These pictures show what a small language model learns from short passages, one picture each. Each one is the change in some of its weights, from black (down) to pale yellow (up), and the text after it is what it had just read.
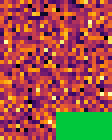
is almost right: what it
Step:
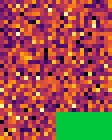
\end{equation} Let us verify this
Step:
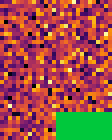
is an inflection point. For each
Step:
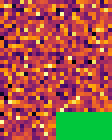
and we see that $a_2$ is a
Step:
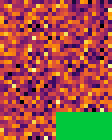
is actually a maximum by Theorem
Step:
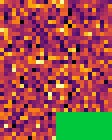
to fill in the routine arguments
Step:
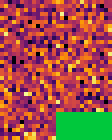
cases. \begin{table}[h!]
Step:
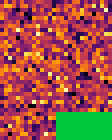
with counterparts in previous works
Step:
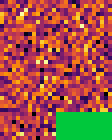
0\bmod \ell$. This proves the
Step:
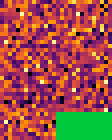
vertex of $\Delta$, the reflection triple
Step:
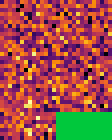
axis (i.e $\cal
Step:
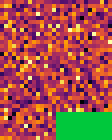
and $\mu_{2,i}$ are chosen
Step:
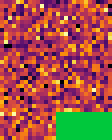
Namely, the necessary and sufficient
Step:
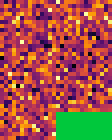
R. Fioresi and F.
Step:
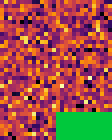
a large number of statistical models used
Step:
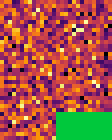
= \frac{\bar L \cdot \bar
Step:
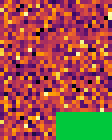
one has $\cond C{IC}=I$.
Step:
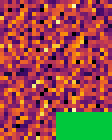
meshes can change the
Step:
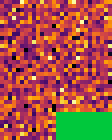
is $\R_+$ - equivariant
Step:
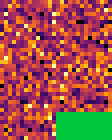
\begin{proof} The first assertion follows
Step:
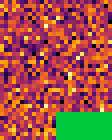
notes). A fairly simple proof of
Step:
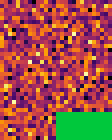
of the entropy rates is
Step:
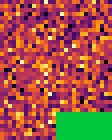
coefficients are power series in $q$
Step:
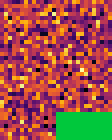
one of the intermediate steps in
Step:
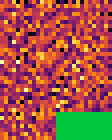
\end{rem} \vskip 1cm
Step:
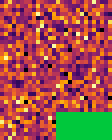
be the number of terms $v$ from
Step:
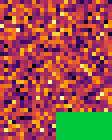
focus on the scores of the
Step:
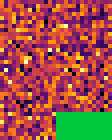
a simulation example, we use a
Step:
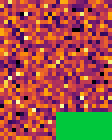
with $ZA/U(ZA)$, where
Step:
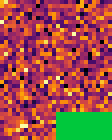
try to extend $\vartheta$ to
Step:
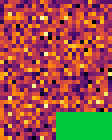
remains completely open. Besides
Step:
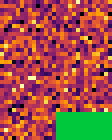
definitions and results that are necessary for
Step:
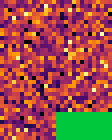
Poincar\'e duality. This
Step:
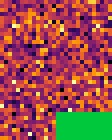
line $x(y)=0$. Assume the
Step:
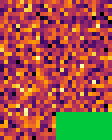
a partial result for $n=4$, it
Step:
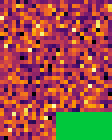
$\mathbb{G}_{m}$. In this
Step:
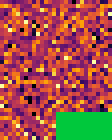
However, to the best of our
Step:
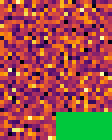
that does not grow in dimension. The
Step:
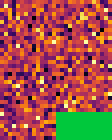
the color~$k$ while preserving
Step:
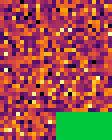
for $\psi \in S_n$ the
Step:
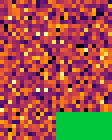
dependent variables} We now study the case of
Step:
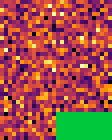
structure on $\KR_p(T)$ and
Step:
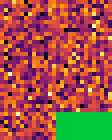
for all $i\neq i'$ and all
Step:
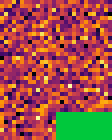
lemma we use the following well-known fact
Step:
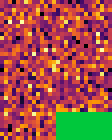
Let $r_0,\spa$ be as
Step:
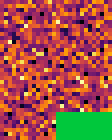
than one point. \end{proof}
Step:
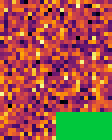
this crudely as $V \ll
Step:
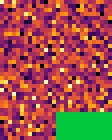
closed system \cite{Gardiner} such
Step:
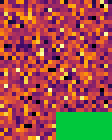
the mean curvature of a surface close to
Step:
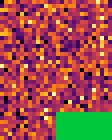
by the predictive decision
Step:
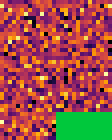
of umbral calculus,
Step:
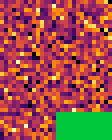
all $s\in S$. These
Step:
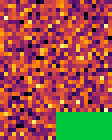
natural to investigate about
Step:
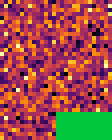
on an Intel Core 2 Quad
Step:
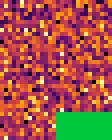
we set \begin{align*} &\mathcal
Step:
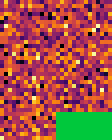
is the following theorem: \begin{theorem}
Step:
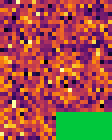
co-product in the dual
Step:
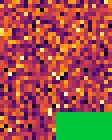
so toward contradiction assume $\kappa
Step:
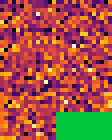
divisor. Then there is an isomorphism $$
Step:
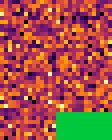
small enough constant. Indeed, the
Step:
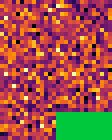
V \setminus T$ by a single
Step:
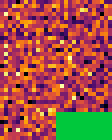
embedding of $G$ into a
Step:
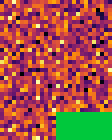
on the lookdown model, its
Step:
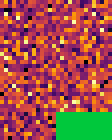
K\"ahler metric on $X$,
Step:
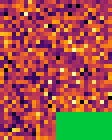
and let $V$ be the node set.
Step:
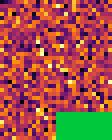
the ideal point region, i.e.,
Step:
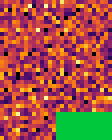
exploit Lemma \ref{lemma 2}
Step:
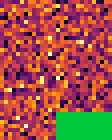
the reservoir and the total
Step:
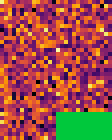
3 pt depth -2.6pt
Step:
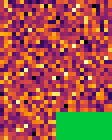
and let $U\se E$ be a set
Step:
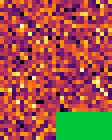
non--degenerate and unitary.
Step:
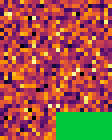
\label{operators} Let $\Omega$ be
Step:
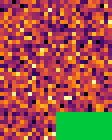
profinite groups are projective. In particular,
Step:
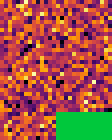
proof of \cite[Theorem]{Ro}
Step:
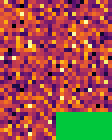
We will rephrase Speyer's
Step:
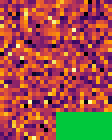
state our results so as to place as weak
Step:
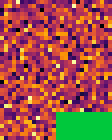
and the corresponding tensors associated with
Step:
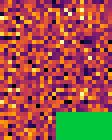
isotropy weights on
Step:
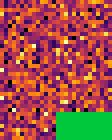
of Math. Stud.,
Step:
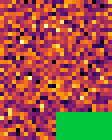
2-body gravitational problem and
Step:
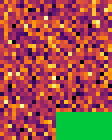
$P$-modules. Then the vector space
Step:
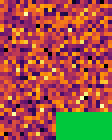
a speaker gave more than one
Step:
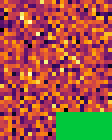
q+1$ {\rm(this part is
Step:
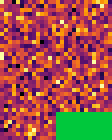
\] are Serre-dual and so we
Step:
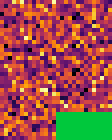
used the fact that each partition interval corresponding
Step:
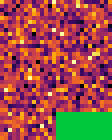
some patience and computation (since the
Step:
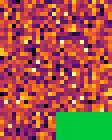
most one card of $G$ is connected
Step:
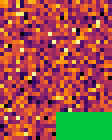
first step is to select so called
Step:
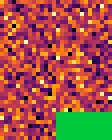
a ``bad'' coin with probability of
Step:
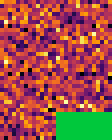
orbits partition the given variety
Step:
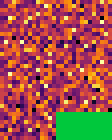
P.~Pacciarini and
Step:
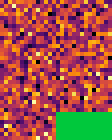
[X_formulas[k] for k
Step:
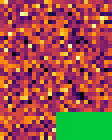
hand side of the above equation lies in the
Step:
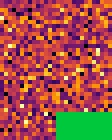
that $\eta$ is manifestly
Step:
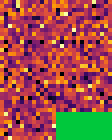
formula for the trace to lower level)
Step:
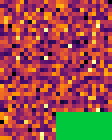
that the network topology does not
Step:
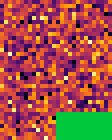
concludes for every $x,y \in
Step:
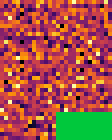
\end{exam} \begin{figure}
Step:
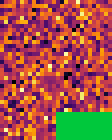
one presented above is demonstrated, and
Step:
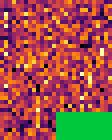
a general topological space $X,$ and the
